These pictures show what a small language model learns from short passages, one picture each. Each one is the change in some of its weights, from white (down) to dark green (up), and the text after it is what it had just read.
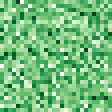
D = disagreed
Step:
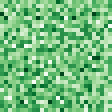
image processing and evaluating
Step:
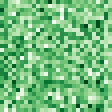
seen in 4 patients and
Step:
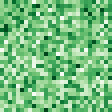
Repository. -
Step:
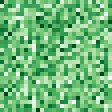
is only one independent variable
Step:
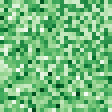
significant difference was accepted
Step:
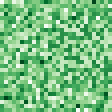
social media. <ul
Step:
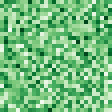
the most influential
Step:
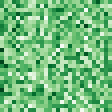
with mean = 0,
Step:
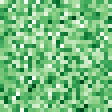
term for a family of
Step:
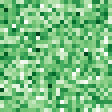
Authors reviewed
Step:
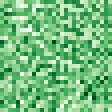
Indian Institute of
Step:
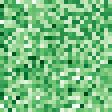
14°C were studied
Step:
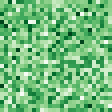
the topography and
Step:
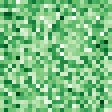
within the city
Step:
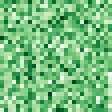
the road pricing
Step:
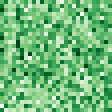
times there have been only
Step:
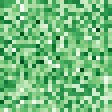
It also determined the level
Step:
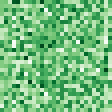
systems evaluation [18],
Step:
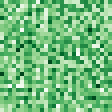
and complication of
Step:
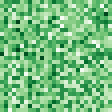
the performance of PT
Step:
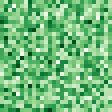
focus on a particular
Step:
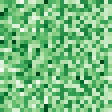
measure was adapted from
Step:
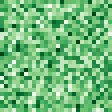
graph except that the
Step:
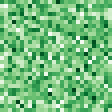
open-access article
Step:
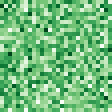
is necessary for the present
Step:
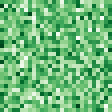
is used below. It
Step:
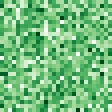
between Pt and
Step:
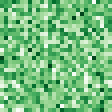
the major parts of food
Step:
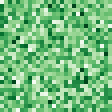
have negative effects on human
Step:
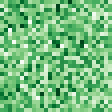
and anoxic condition
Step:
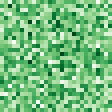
their desperation.
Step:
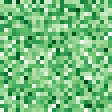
during loading and
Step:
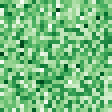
be electrified.
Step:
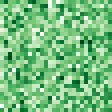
estrogen? -
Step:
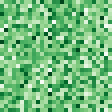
while providing less than
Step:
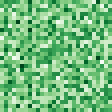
the introduction of new
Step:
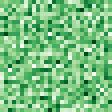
to fatal
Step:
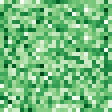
group as support on
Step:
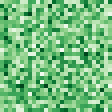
in view of its importance
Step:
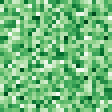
public distrust as
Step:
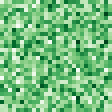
ways and are considered potential
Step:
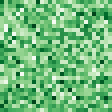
example in Arabic
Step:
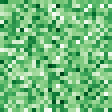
1: Script
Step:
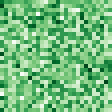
dissatisfaction. While
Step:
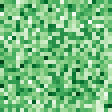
clients. A
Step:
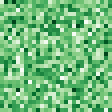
central and southern
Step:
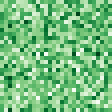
sequence, say
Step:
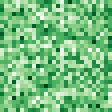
Patients and methods
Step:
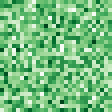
from Elatia
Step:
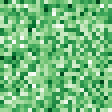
The scanning
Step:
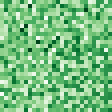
comfortable conditions
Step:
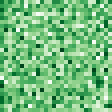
not all materials presented are
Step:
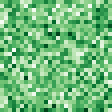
outsiders who
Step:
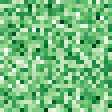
identity was disclosed
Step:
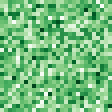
compounds, to indicate the
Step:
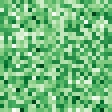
Army Corps
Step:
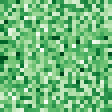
input image. These points
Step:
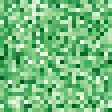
zones in rivers
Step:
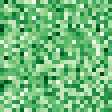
These are calculated as
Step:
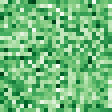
Hopkins University
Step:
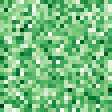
musicians who perform
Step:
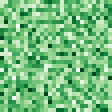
culture and English
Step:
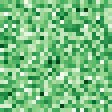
between metallic
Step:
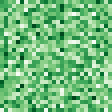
only with the different aspects
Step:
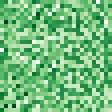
institute [52].
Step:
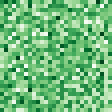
edges of the base
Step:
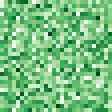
formulate requests
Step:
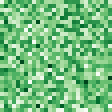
like laterite soil.
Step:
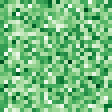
performances of the
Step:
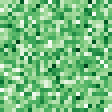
necessary to clarify
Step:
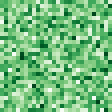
taking many factors into
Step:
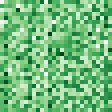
in several localities of
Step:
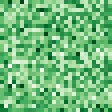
Strategy to
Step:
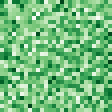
state i . The
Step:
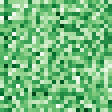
that the submitted
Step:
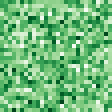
Consequences On
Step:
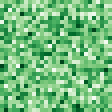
marginal problems with
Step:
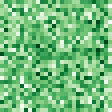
them found to be highly
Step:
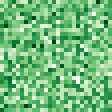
simulated by Monte
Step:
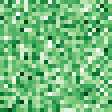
designed to compare
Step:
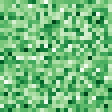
cell line) cells were
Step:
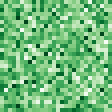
compared to the control
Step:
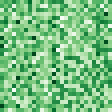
the LIFE
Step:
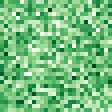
% comparing with the
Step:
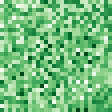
media acts. The
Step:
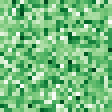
maintain competency one must
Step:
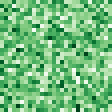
that the responses are
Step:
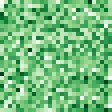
nurses and
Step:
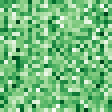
the interpretation of the
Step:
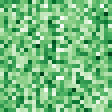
the heat rate utilized
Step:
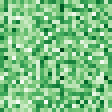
different groups of subjects.
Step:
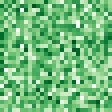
reported that 90%
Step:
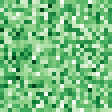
specimens, the
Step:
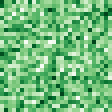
The numbers represent the
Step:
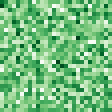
Protocol for
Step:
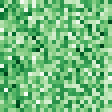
washout from the
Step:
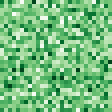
Identification by
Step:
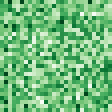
which from analogy
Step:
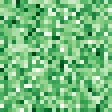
cobalt based on
